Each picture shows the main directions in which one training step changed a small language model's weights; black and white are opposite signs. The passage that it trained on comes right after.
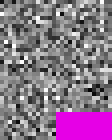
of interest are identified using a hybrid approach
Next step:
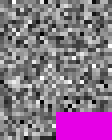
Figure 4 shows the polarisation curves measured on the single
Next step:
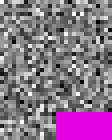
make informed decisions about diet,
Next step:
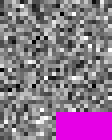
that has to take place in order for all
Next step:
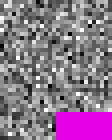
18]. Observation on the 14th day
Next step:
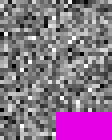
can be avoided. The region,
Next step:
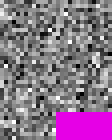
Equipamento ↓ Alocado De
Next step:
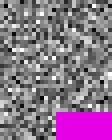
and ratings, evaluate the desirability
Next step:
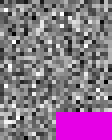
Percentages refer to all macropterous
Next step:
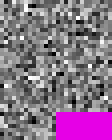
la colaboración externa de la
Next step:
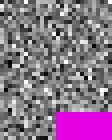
the general anesthesia group's
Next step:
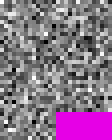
doença de Alzheimer,
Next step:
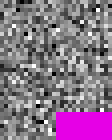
details of the above design procedure with the boundary
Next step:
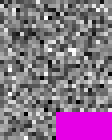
modeling, to represent the stress tensor as a
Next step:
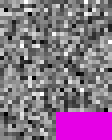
una ejecución más lenta del
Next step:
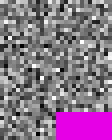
The illustration of the primitives is shown
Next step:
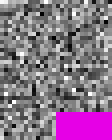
for every (even) electron filling.
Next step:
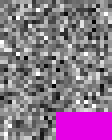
{Summers} F.~J.,
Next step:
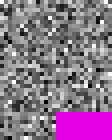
planes, the regions of the allowed values of
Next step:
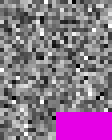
as shown in figure 8b. Figure 8:
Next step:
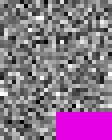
tradition did not exist before. Epos and
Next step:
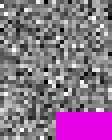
of the two IRC solutions can be used to obtain
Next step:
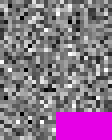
small, dispersed vacancy-type
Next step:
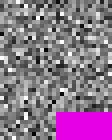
or even years). The earlier it is
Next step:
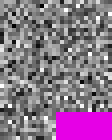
Keywords: interleaf,
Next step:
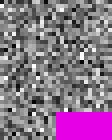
the length of source word and the quantity
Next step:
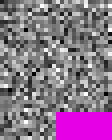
actively “Confirmed” cases in
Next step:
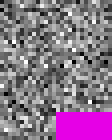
aprendizado e comportamento..."
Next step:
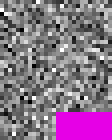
from "vijayprakashgupta
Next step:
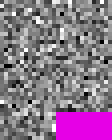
of driving two harmonics on transport
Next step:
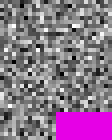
supernovae in late 1990s
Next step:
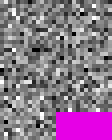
обеспечения порядка
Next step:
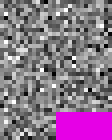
out, for bit 0 is shown in
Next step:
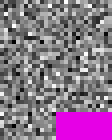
promotes a more informed use of
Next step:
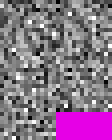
solstice, whereas the Prambanan
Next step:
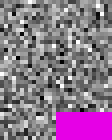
они были изготовлены
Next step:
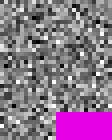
and Yogic Sciences and Hospital,
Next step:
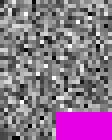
Hussain^{*3}, Areej
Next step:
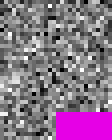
was adopted. It included two fiber
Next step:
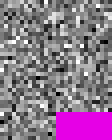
7.8% of the study population who heard
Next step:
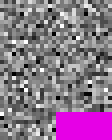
next section examines the methodology we utilised
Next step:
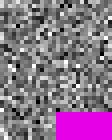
positive avec IDE. - Taux
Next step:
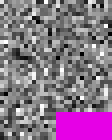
of the financial crisis due to the
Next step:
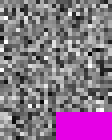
tag exists in the monitoring area.
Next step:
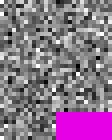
to capital is the determining factor for the
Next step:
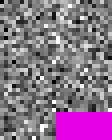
de TV, que oferecem
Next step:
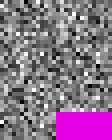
Mode by Potential Function
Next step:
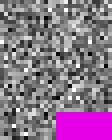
as the C\,IV line between the
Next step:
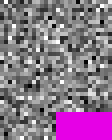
system maintains stable performance up to the design
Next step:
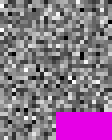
the course. All that is preceded
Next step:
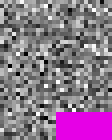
generators. This is the subject of the
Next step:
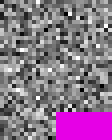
Schematic diagram of three coupled
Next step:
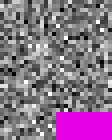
at the vortex state $l=\pm1$.
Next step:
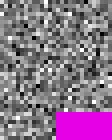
event has reached at least the II phase
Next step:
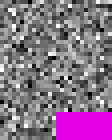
продукты. Определение
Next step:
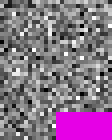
predictions for 16 crucial PK
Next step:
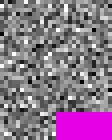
under local anesthesia without the need for
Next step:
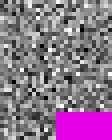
conversion into thermal photons may be too
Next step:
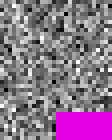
MAC Protocol Model for
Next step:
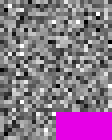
qilgan. Boshqa ko'plab
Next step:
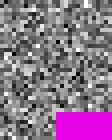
va amaliy izlanishlar
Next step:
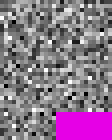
нередко отождествляется с
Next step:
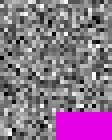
komplementar genlar orqali,
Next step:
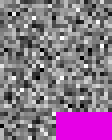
с. 25]. Сказанное
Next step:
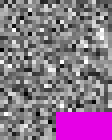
background primarily through the following three mechanisms:
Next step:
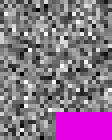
new generation may be experts in technology,
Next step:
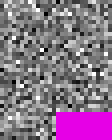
modules into intermediate acoustic
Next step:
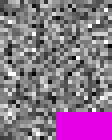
and lower energy photons be $<$1
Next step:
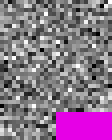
xarajatlarini kamaytiradi
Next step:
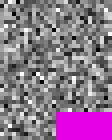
infine le principali problematiche
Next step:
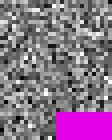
devido à substancial demanda local por
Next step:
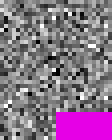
Although we lack new H$\beta$
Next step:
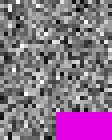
vnútornej konzistencie
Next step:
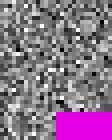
is built from an exponentially large
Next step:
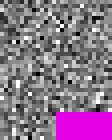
pulsar parametrization to a DM
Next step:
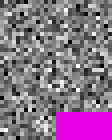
obtained from response coefficients (dependent variable
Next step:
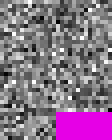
**проживём** без
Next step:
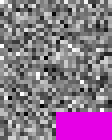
frequency metrology, over the past
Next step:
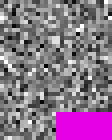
more closely with fact-checking
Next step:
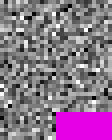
is no inherent difference between the two types of
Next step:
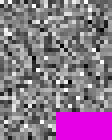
security key gets lost, stolen
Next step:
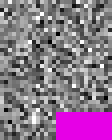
one direction while modifying carrier density to
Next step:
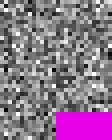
easier to solve by formulating it as
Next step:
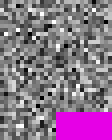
relevantes para os fatores envolvidos
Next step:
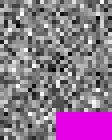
invariant isovector pairing force and a
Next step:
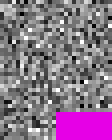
The contribution of the background (field) stars at these
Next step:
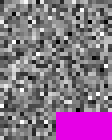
Performing colour, flavour and
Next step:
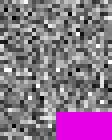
files will be put in the destination
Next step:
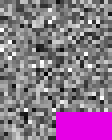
emocionales e interpersonales en el
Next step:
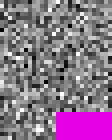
the detector performance using Run~2 and
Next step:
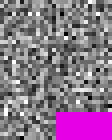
na Cidade Universitária como
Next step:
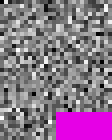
need to be effectively communicated to consumers
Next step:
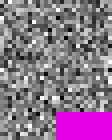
membrane fluidity on the
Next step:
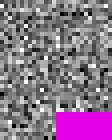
the tissues). - And also the
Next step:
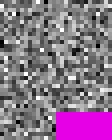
Edit Export On the left side,
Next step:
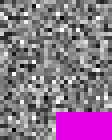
- barcha fazalararo
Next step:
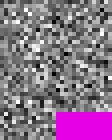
in the octahedral oxygen environments
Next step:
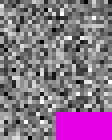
flame extinction, or transition from
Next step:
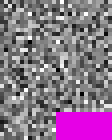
su visibilidad se incorporó a las
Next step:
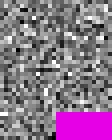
and System Identification: A Least
